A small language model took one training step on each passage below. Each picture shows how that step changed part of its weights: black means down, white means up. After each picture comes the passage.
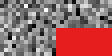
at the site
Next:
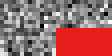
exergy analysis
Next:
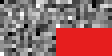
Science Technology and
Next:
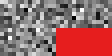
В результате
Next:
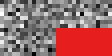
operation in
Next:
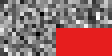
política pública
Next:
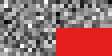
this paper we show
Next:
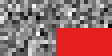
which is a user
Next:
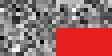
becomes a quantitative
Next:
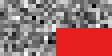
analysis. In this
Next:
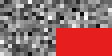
crystals with small
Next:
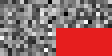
wage levels."
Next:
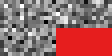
están directamente
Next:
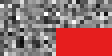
a token color)
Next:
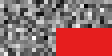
on the same
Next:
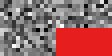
are connected with the
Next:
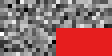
millón de
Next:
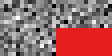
cake diluted
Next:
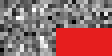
a few data while
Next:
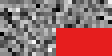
of electrons in the
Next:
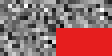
the existence of the
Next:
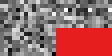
broadening strategies
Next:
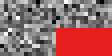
scales involved in
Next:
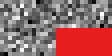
için en
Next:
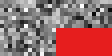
preserve the
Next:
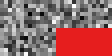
is formed when
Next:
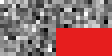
языка в
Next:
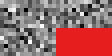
в сумме
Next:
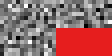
the system more
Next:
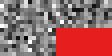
di Fisica
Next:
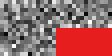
when there are an
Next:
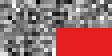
spectroscopic analysis of
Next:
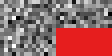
de hastane
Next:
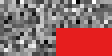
mas para a
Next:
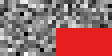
hisobiga boy
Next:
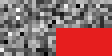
components of the total
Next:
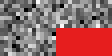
we can define a
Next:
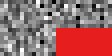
possible intrinsic
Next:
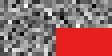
an angle of
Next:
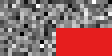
excitations. In
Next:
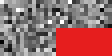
requirements to
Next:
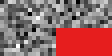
halus yang
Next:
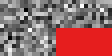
the proof will be
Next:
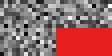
topic. In
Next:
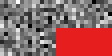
preferred range
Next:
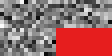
se tornado
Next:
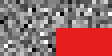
como sua forma,
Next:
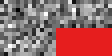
to train the
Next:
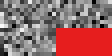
torque measurements were
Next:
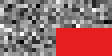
Design and
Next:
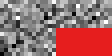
small or even
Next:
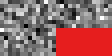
elements commonly
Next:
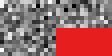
other side, pressure
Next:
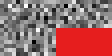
the impurity
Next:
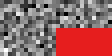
In particular, we
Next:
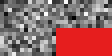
whereas GW emission
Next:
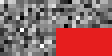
curvature $p$
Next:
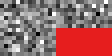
de crisis
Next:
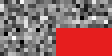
ela realize
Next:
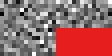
this issue.
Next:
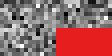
criteria were
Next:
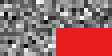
olarak üç
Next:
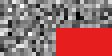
calculating the correlations
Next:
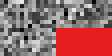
welke het
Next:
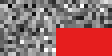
the SiPM
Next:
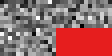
то же
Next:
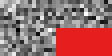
у них
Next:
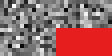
computed. This
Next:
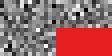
channel flows,
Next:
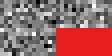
higher order contributions in
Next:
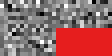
da natureza”,
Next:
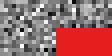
to avoid direct
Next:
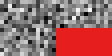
two representative
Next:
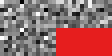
prévio do
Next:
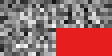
varying the
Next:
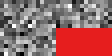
(which also have
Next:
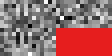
with the modified
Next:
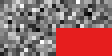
saturates for
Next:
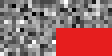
global jihad
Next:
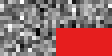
to be useful,
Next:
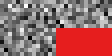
the classical magnetic
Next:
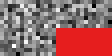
and ferromagnetic,
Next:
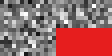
3 mm of the
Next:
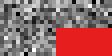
e suas
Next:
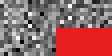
or rays.
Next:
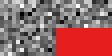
Disponível em
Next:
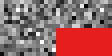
over the total number
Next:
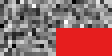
20 degrees).
